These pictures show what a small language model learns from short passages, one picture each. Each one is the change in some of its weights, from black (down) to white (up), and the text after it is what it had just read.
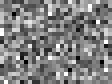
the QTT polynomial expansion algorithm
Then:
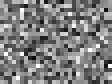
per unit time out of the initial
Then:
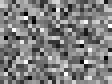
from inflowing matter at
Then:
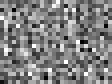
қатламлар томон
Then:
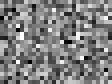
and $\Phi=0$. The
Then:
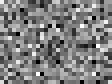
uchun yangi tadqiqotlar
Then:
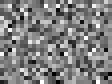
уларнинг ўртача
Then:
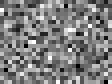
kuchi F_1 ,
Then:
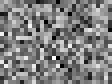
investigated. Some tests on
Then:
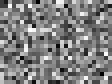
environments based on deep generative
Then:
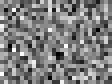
The polarimetric observations will provide
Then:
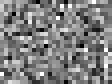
Сборник научных работ
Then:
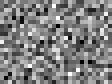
in the optical properties of highly excited
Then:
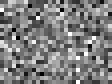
out using microwaves to
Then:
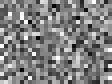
the band edge, with the absorption
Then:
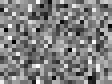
airmass and background radiation differ
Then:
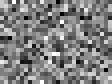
to formulate a deterministic mean
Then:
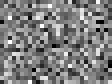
eingebettet und
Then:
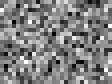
проблему розглядати у
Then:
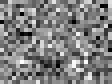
o autor do crime. As
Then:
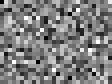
is prominently manifested
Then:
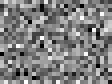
Ba'zi ziravorlar
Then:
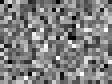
была такой же,
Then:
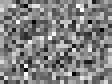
dimensional free-fall
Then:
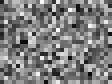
in these regression analyses,
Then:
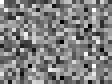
such as tensor force, and the
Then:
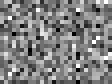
line of magnetic and non-magnetic
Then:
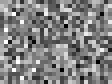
removed -- this is
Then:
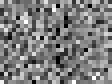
the deficiency, we fix
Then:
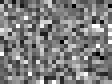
étudiants... et la
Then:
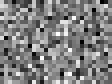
have used both simulated and real
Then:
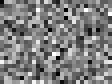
control at high scales, and require
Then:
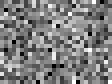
primeiras bienais. A
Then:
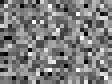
A Systematic Review,
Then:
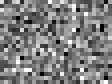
forma de tornar o
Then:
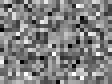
variances of WATE estimates
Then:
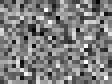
values of $\alpha_T$
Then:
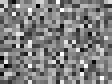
suas comunidades, e quando se
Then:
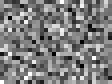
$blank$ and
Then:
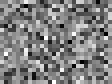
: Міленіум,
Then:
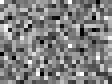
yaratish, ta'lim
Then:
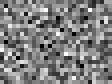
$p\in P$ there
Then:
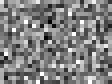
Cell Biology*. Vol.
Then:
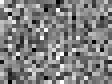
at a desired time, we
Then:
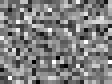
Por otro lado, la
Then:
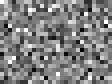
While this amounts to only
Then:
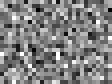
\CIV\ number density between
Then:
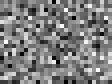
surfaces, i.e.,
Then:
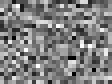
an inverse $\beta$-decay
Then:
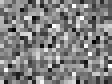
uma segunda solução,
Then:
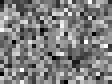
frequencies. Different sets of
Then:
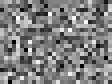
продуктивності культури під
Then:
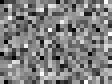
C., Mannino,
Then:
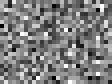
avaliada pela PaO
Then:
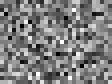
the Asturian grant
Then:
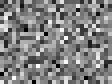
the cellular automata origin -
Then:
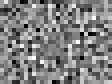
associated with vibrations of
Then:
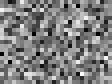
keng qo‘llana
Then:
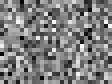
While the possibilities for
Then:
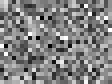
for their luminosities. Then the
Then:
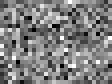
все более диктует
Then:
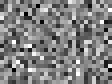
campi universitários, a
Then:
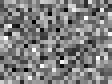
bond polarizability approximation,
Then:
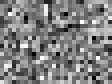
selecting the position of the
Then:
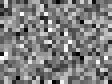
GIFNA staff.
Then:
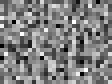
density modulation will grow linearly
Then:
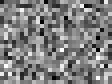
so that the system at each position
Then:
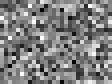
to noise ratio of the resulting observed
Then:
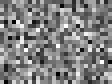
1$, similarly to the
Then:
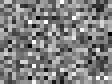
Sie lassen sich
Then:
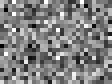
below). In terms of height,
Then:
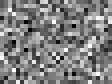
и практикой [10],
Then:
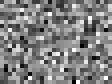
obras modernistas da primeira
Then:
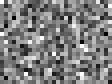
оценок представлены в
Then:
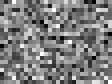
дисбаланса между
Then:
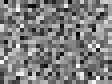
costuma ser ligada à
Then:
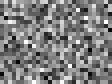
and sparse feature matrix. To
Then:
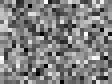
bolaning shaxsiyatini
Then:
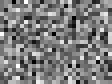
$\mathbf{H}$ has
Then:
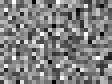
hay muchas cosas que se
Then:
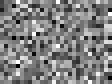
the statement that the Hall
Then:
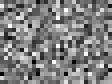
context, which is included in
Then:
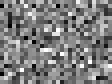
(RG) procedure, we
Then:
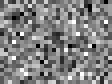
This results in a much larger number
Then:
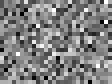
of Toronto, %
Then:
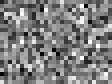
A grayscale plot of the
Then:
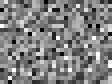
em distorções sobre o
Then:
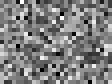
the all-periodic boundary
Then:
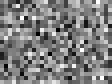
latter can provide more precise control
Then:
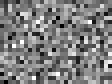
self-consistency of the
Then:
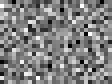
an analysis of their professional profile
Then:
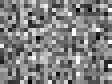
predicted the future implications of the
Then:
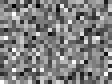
their evolutionary tracks in the
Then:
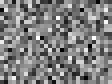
onion and shallot cells
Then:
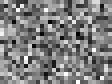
assume here $V(x)$
